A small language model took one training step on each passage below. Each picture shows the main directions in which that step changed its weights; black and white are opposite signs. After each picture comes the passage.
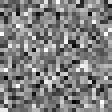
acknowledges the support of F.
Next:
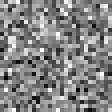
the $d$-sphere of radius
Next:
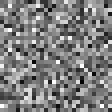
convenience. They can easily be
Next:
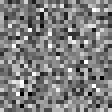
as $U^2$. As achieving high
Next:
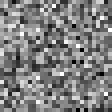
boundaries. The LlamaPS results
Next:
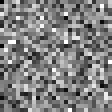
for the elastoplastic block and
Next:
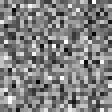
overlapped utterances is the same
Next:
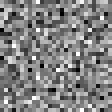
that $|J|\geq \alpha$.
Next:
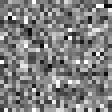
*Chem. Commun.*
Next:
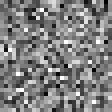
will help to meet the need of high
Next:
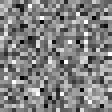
L^1$. Nevertheless, in
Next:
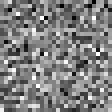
\fa^2 N \supseteq
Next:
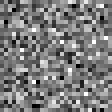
the area of interest which is visually
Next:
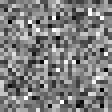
Technology Park, 08860
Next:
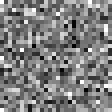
Ping RTT from compute instances
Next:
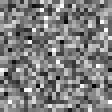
therefore guarded in the transformation affecting directly
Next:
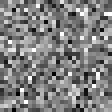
would like to emphasize that the
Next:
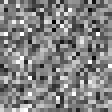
to either the number of points (see,
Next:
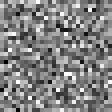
\beta}}_{\nu^o} \mathfrak
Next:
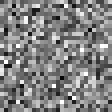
question des processus infinis
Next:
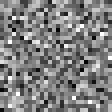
resolution and sensitivity of the fiber
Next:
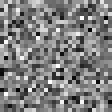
a constant, the right hand side of
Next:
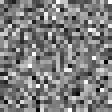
data collected for four different droplets
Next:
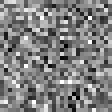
of the CV based method once that its
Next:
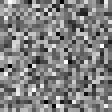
classical subject within combinatorics to study the
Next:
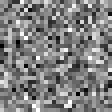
physical interpretation} In the continuum version the
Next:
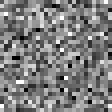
of energy in the knee region.
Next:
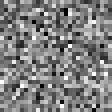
both Dirichelt and
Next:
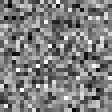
This behavior is consistently observed in different cell
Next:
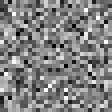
an 82-qubit superconducting
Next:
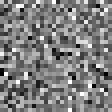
parity of the modes also allows to
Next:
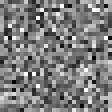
as a function of the separation between them.
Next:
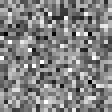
that the two gold electrodes in an
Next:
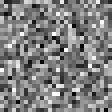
extended superfluid wavefunctions with a mass
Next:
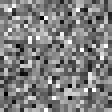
\vf d W(t), \nonumber
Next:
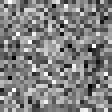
error and median factor estimation error of six
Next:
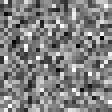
uniquely determined by the wave-functions of
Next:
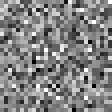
multi-party decision-making
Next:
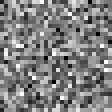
$|T_{8}|$, depending upon
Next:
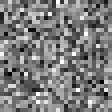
define $d_\omega(n)$ as the
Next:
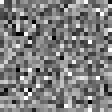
spectra are practically matching to those reported
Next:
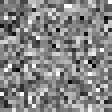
be a field of characteristic $0$. Let
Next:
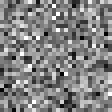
sensitivity limits better than 0.07
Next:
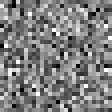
0$. Dashed curves: fits to
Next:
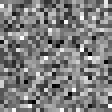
amount of shear (i.e.
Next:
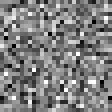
$\alpha=n\alpha_0$. In
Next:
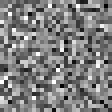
particularly sensitive to demand risk
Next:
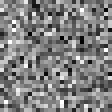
on sphere with desired properties.
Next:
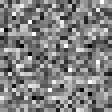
inner derivations of both $L_{-1}$
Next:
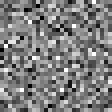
merger trees for the DM halo
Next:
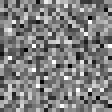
should identically vanish for all temperatures.
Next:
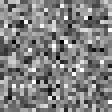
the Galactic Center. But
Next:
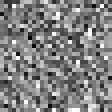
separation length between independent regions $\lambda$ as
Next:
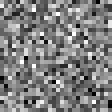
$1 \leq i \leq k$ and
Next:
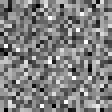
present in a stellar population.
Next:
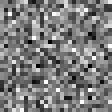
4$ as $\alpha \neq 0$ by
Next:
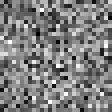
calculus on the quantum plane",
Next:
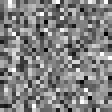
become real positive numbers since $\Lambda$ is made
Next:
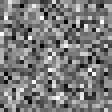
longitudinal relaxation times as a
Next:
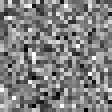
Without loss of generality, assume
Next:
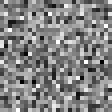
of~$G_b$. The Bear
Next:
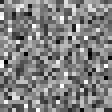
following points easily:\\ $1)$
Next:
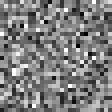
\label{18} \end{equation}
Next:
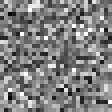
t}+\nabla(\rho\boldsymbol v) =
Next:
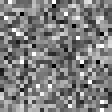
NOMA sum bit rate gains
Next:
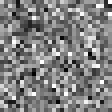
$q=4$ (case studied in
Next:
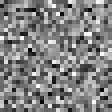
of material efficiency at the
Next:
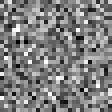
becomes trivial. To begin with, we first
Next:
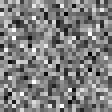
the tropicalization to a surface: the
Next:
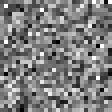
freeness by reduction. We denote
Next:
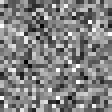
for providing us with the data of
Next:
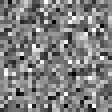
effective Einstein radius, $\theta_{\rm
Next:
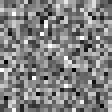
can easily be adapted to model variations;
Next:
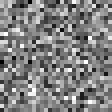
sky appears during the process of
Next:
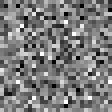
& \lambda & \lambda + 2\mu
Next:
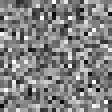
8. Finally, we get an identity
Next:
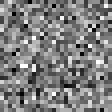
nonspherical bacteria. Thus,
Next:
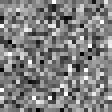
visiting $x.$ Therefore,
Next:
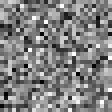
such that $P=UADB$.
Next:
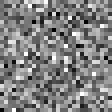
almost everywhere to a function $ u \geq
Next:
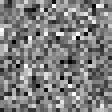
proposed bounds on the achievable information rate for
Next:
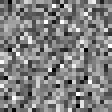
possibility that the dopant atoms could
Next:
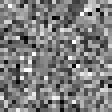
variation with respect to the applied voltage.
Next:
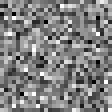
induced from $f : X \to X$
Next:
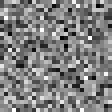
top and bottom layers are
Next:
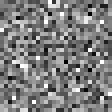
of Nanjing University and Dr.\
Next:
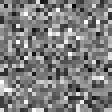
enough. Note also that the cubic
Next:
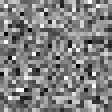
the SFG amplitude of the classical signal and
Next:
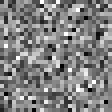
divisor and $L$ is an
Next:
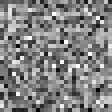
\gamma$ by defining $f:
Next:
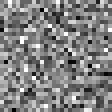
passage times in the context of
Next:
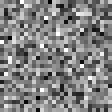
\end{align} and the following result
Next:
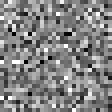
are also passed directly to $\widetilde
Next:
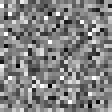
for any rational surface, i.e. there
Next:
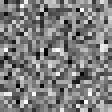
is orthogonal to the plane spanned by
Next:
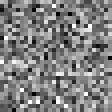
device are better studied by ramping the
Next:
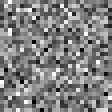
follows: since the $\phi(u)$ are
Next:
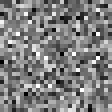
The key ingredients are the
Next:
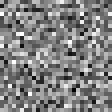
contradiction because it is supposed that
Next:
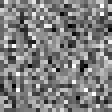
ab$, we now obtain \[ \lvert
